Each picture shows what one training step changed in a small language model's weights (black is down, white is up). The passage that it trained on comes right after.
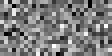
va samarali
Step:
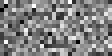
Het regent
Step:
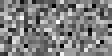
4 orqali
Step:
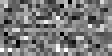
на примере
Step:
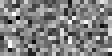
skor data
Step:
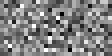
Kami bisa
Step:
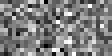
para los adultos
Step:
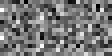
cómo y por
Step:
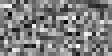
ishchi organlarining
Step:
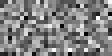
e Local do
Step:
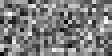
va rivojlangan
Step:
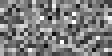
vozes dos
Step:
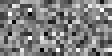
será enviada
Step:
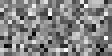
Errors of
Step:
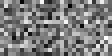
в 1 кг
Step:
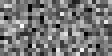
la théorie
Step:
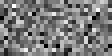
precisión de
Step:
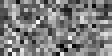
В трудах
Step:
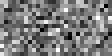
на данный
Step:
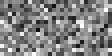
aluviones del
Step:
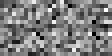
dalam waktu
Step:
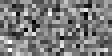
« compétence
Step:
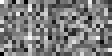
a cabo el
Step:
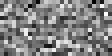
ET RYM
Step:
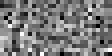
em hospital
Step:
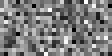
Proyecto de
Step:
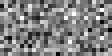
faqat va
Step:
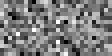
yang berbeda,
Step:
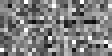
of cotton
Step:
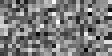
olinadi va
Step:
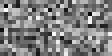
saat ini,
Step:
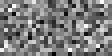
12 estados do
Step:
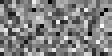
nacional. Na
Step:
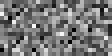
is to contribute
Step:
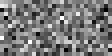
що мова є
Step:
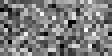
constante de
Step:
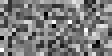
dos cursos de
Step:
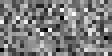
that during
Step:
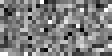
с национальным
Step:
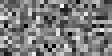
у положенні
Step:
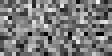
в ході
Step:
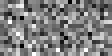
ijodiga doir
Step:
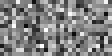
farmon va
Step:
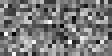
% смол и
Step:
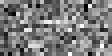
область и
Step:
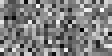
uso de IA
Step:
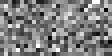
cara pandang
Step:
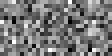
tienen una
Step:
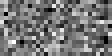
та їх
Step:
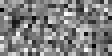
tren hasil
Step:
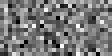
y planteó que
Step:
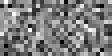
conjunto de
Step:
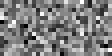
Eng asosiy
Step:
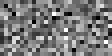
situation not
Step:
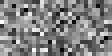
consideración. En
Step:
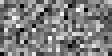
un cancer
